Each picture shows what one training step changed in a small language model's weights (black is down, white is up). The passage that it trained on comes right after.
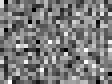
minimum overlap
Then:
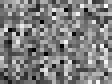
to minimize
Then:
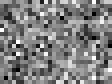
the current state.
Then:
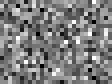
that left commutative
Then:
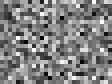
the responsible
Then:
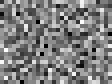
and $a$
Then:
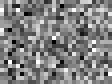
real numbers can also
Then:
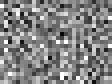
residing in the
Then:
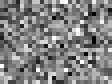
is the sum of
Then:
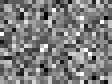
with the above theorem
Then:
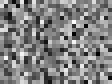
that go to the
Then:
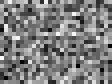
part of their
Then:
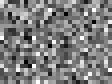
be assumed that
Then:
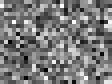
counts for only
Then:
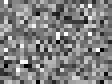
additional hardware
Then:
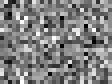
to complete the
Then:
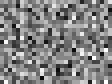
regarded as an
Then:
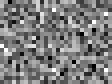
can be stated
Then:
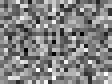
things like the
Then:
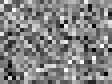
uniform in the two
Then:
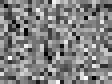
equal to one defined
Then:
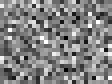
segments that
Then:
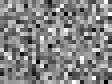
efficiency and
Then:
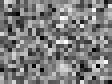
map. We
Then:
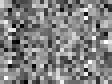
need attention.
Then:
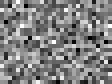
e^{i x
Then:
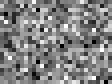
the police and
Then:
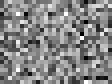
ethical principles
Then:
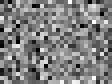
and Special
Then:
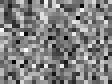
significant majority
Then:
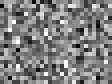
extent of community
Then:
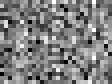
has even less formal
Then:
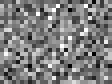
form in equation
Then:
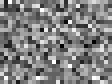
the reliability
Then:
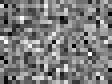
earlier introduced
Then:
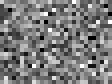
glue these
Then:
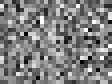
{\it et
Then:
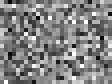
primates, have
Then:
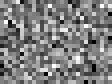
is the characteristic function
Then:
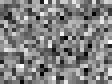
the origin
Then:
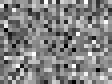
in a 3D
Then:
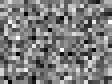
of poles of
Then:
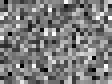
materialism not only
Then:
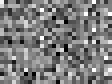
of opinion
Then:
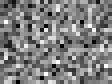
the higher tank
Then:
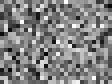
and other related
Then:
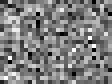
The rationale
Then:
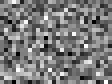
bundle of the previous
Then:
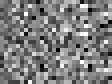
regimens on
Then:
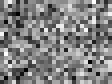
in this parameter.
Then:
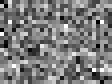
with center
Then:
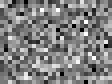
above for the
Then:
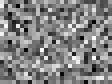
prove that the
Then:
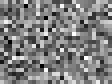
of the paper,
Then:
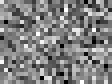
informed the
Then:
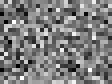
of this system
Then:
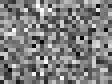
of Texas
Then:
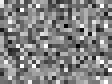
grouped into
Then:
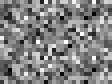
the sum of
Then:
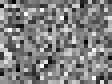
derivative, and
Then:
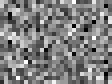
so that geometric
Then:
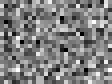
seem not able
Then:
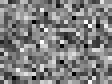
this experiment to
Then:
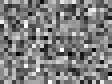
observation of the
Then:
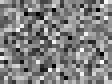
image processing under
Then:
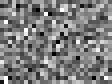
generating set;
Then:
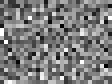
(and thus much
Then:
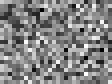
questions: -
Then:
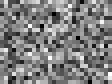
we are considering
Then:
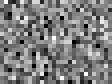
to the size of
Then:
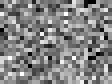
Centers in
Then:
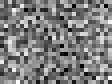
easily follows that
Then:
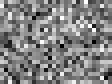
the minimum value in
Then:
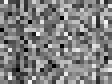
to serve.
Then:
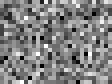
the final version of
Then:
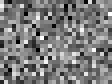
of his result and
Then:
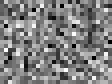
= R_{\tilde
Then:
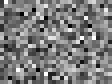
dimension of social influence
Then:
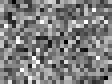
show that choices
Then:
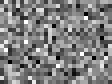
This review seeks
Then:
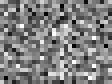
were determined as
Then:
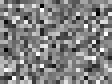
processor share
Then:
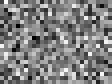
out of 25)
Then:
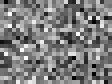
this last inequality we
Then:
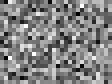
a symmetric zero
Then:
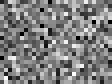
holomorphic uniformly
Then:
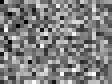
of five
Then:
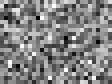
decreases away
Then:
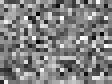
this gendered
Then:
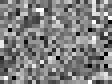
Lightning and
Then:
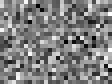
Using these
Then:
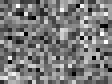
The specimens
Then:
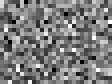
of environmental factors that
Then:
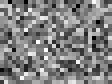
this paper we shall
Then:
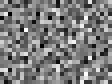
sketched paper
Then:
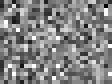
n). On the
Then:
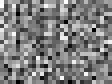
preparation of
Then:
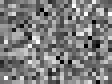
K \cap
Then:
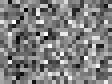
hold, or,
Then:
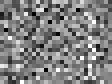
and it depends
